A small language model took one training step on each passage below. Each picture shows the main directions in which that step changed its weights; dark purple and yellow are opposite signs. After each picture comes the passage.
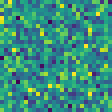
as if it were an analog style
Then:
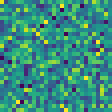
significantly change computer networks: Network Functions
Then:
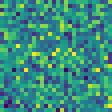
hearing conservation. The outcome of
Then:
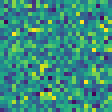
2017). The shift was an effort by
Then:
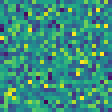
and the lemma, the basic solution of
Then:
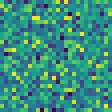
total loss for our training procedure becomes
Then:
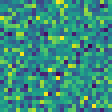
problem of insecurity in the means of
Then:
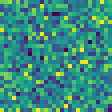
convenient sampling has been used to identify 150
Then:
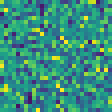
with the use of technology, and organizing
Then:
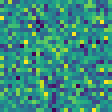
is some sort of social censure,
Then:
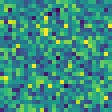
of Chhattisgarh,
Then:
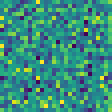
were integral to the treatment of drug substance
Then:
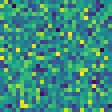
of which 34 agreed to participate.
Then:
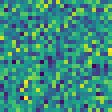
in solution and during asymmetric
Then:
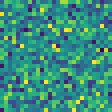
the relation between dependent and independent variable.
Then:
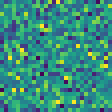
and legislation at the national or global level
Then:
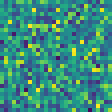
line sections. Criteria were
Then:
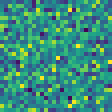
in-house storage platform and our logistic
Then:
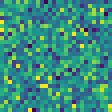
Future research may focus on increasing robustness against
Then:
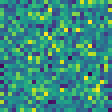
billets, in twings,
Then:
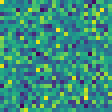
In the context of the widespread transition
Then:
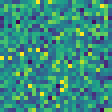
were fabricated by B.Y.
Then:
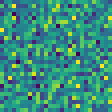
and electrospun carbon nanofibers
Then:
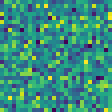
file synchronization management
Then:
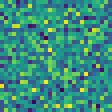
above 60 years of age. Males and
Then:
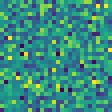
during addition and was allowed to cool for another
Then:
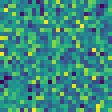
between the numerical results obtained using the classical
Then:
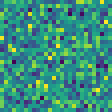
those with underlying health conditions. The scientific
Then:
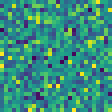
The trial was laid out in
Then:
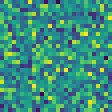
react to mathematically salient or visually
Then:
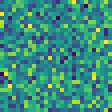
demographics (age, gender,
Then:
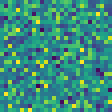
whose expression was measured - in this case,
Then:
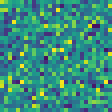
даних. У
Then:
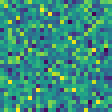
estimated to analyse the effect of monitoring on the
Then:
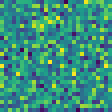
plasma-arc spraying of
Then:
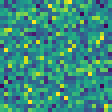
of view, unsupervised learning
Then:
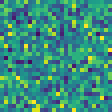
significant. RESULTS: The mean
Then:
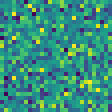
recorded with a -1 to +1 bar
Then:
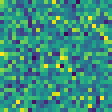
learning, nursing education can equip future
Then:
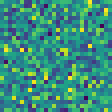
He will have access to operational and archived measurement
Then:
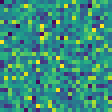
helps stabilize the spine by training
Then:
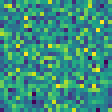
type of failure that had occurred. Table
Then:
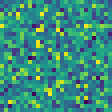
management application such as OpenEMR
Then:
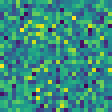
For instance, *Vinci
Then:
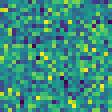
constructed with the minimum of additional data
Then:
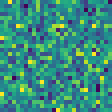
such as the East African Science
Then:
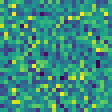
underscoring the model's capability to
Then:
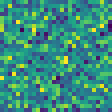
(*Trans. Faraday
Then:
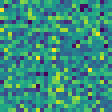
hydropower, solar, wind and
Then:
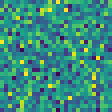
and Chemicals industry. Keywords:
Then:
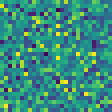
instrument with a RTX-5MS
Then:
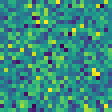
Nearly 81% children demands for
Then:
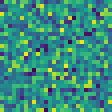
ensure transparency and accountability. Finally,
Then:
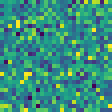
automated. This review paper reviewed the most
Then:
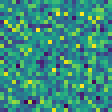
role, bones also serve as a
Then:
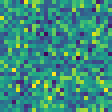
(1970). In these methods, the approach
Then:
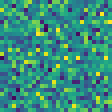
outputs to maintain scholarly standards.*
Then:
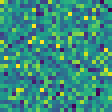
months due to higher temperatures. Avalanches
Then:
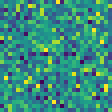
participants, however the authors considered the principles that
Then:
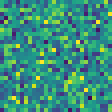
patients with BED were found to have moderate
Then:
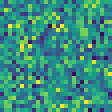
of this research paper to monitoring physical exercise
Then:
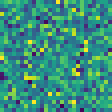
capture compound first interacts with the targeted
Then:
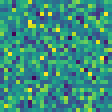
must include not only knowledge but also motivation,
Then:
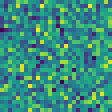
requires N, 5.88 per cent.).
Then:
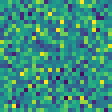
grows in temperate humid regions,
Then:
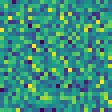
HC in Ukraine in 2015
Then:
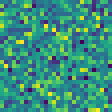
Software Development: The revised project
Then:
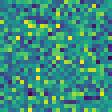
genes were significantly more prevalent in
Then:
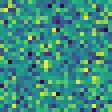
the most widely used due to their ease
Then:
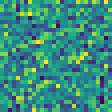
normalised. Hence we can have
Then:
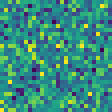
level surveys. Key words:
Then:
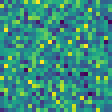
diagnosing heart diseases. This
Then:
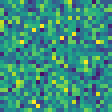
et al., 2017; Kabbara et
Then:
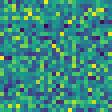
approximate the final values [10], shown by
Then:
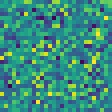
with Meibomian gland
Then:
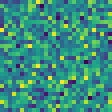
at acidic pH. This resulted
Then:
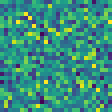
figures. All authors revised and approved
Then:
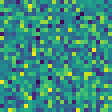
a higher sparsity of ratings.
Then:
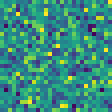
that they intend to frequently use the technology
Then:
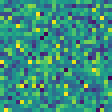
subsurface (Chave and Jones,
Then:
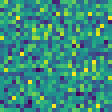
divided on the basis of the population in
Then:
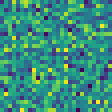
sag measuring purposes only
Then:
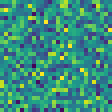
in a continuous oily phase. When water is
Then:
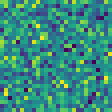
In this study, we investigate patterns of
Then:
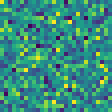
criteria The below table defines the Narrative
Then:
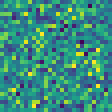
document features, we pass the vectors through a
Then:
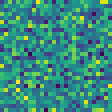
results are summarised in Table III.
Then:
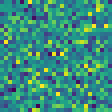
to CEt, no statistically significant differences in
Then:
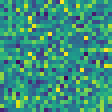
they exceed a transition temperature (and we are
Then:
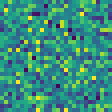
of barbers were having monthly personal income
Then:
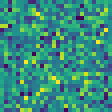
commodified". ³⁷ One of
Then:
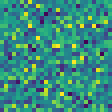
respects including in the requirements in
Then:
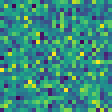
relating to intrapersonal,
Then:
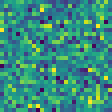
the SMP matrix, a 5-gram
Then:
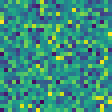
there is a similarity in the 'mood
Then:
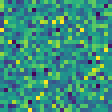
emotional bonds by expressing more
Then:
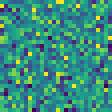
adaptation. Smallholder producers:
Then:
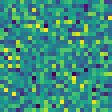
Car Constant CarK
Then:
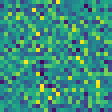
pleural effusion and ascites,
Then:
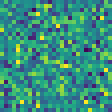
PCOS. SECTION C:
